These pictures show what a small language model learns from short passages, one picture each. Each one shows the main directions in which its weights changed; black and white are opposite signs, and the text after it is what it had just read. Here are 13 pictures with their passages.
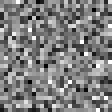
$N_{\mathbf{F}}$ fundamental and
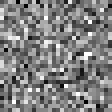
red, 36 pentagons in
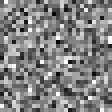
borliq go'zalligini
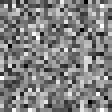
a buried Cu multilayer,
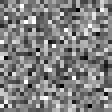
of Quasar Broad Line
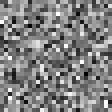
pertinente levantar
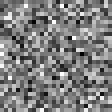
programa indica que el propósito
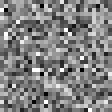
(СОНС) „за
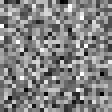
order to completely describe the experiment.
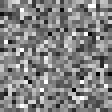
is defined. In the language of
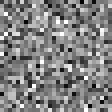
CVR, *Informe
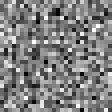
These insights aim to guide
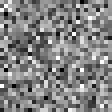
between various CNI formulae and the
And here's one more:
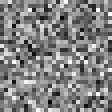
росте на власному
